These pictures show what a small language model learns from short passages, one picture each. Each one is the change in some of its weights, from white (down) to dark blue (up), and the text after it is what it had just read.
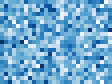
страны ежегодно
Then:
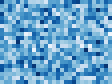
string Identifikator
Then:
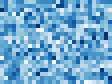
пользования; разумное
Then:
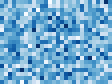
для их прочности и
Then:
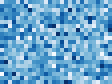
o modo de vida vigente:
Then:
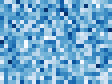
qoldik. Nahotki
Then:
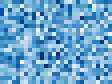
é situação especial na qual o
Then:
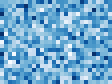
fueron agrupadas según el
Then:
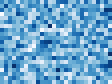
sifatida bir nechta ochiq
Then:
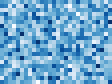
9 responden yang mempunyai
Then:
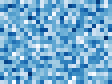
het management team wordt
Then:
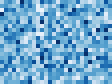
are an important part of the philosophy
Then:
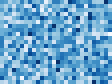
classification of logistics
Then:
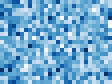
B. Bloom's
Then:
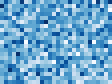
Meinungen in der Literatur
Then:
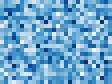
berilgan. Maqolada keltirilgan
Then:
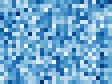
și abia terminase clasa
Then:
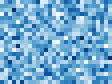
ochiladi. Suyakichida u
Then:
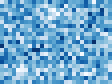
исследований, тщательного
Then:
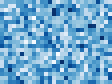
Murakkab 41
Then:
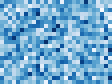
promovidos por instituições de ensino superior
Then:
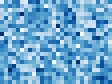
4. Zienkiewicz
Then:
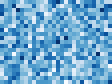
ставлення до книжки,
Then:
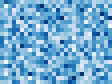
= -\lambda_P
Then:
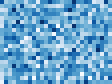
ta'sir ko'rsatadi.
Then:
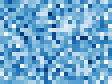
складним і тривалим
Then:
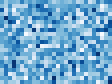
принципининг бўлишини
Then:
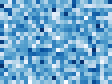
Este fenómeno,
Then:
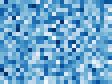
seringkali memakan
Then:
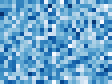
se traduisent par le
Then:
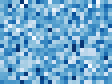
Recientemente se han publicado los
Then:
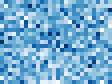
développement. Aussi, la
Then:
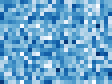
TO TREATMENT.
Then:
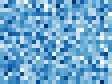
botgan holda suzib
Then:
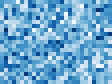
immunitetini shakllantirish va uni
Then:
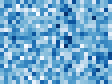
2. Atabaeva
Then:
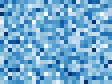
din birbirinden tamamen
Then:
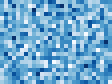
этиш билан боғлиқ бўлган
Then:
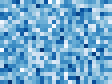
D mempunyai nilai lebih
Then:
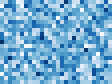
mezonlarga zid nomlar,
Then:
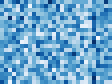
validation et la mise en
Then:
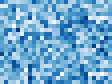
sifatini aniqlashda ISO
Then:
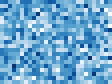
нового фонетического материала
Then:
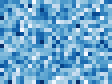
Mongillo, Marina
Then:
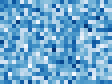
уровень производительности труда.
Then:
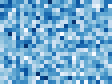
the learning strategy used, the
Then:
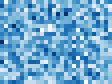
Daromad yondashuvi
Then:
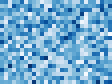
universitários, o estudo se
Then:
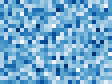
arba patvirtinimą
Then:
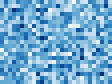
dan CapCut dalam
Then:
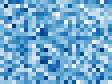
sulit mencerna pesan yang
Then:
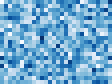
em todas as atividades empresariais,
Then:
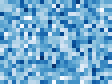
réelle émotion,
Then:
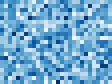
temporar se bucură de
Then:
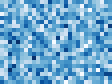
Кириленко В.В.,
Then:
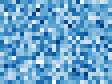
organizare a muncii,
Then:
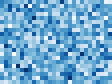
віршованої форми.
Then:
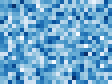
la adaptación o la resignación
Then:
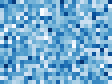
meio de termos de uso das
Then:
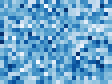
femmes rurales
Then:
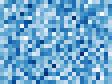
Science, и проведено с применением
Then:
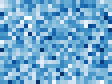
tamoyili, ziyorat
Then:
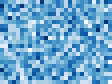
les enseignants (et plus
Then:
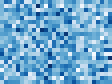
bilmaydi ham. 4.
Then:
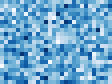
komponen yang membentuk
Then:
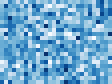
Məhz buna görə
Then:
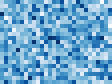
virtual. Orice om ar
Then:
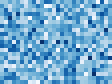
свеклы колебалась
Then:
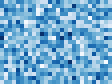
de la mano, optar
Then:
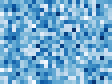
tajribasi asosida emas, balki
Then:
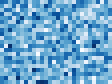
operation. A methodology for
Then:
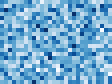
- 68%, depressive
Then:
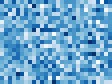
уровнях сложности экономических операций
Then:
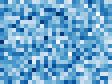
si një vektor
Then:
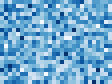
kayfiyatda tashkil etilishi
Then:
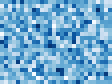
é pretencioso demais,
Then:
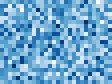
incidencia de esta perspectiva en
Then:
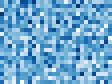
also considered for showing
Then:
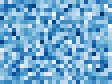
считали, что у них
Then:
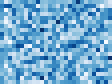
ҳам кучли таъсир
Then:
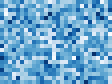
do hospital onde foi
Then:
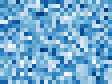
5) discutir o impacto da
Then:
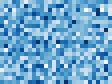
idade e escolaridade materna,
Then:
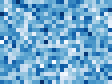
compromete ainda mais a situação
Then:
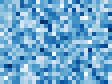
eng ko'p sotilgan bolalar
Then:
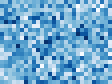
regularizadas: permiten la
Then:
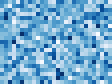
este impulsivat de
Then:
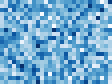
que eles compreendam as interações
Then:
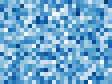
юзасидан парламент ва
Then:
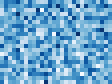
the 9th International Scientific
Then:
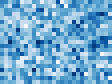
Gregorio Fernández
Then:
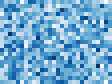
и реальность [Текст]
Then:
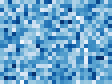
con los siguientes elementos: -
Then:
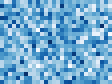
and Georgia High School
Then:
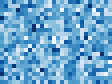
должен был пройти
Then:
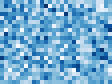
ko‘plab yoshlar va
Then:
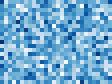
científicos em informações acessíveis,
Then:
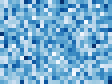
бюджетів; розробити
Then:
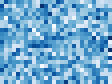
este plano, en el que
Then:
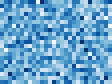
слова преобладает над его
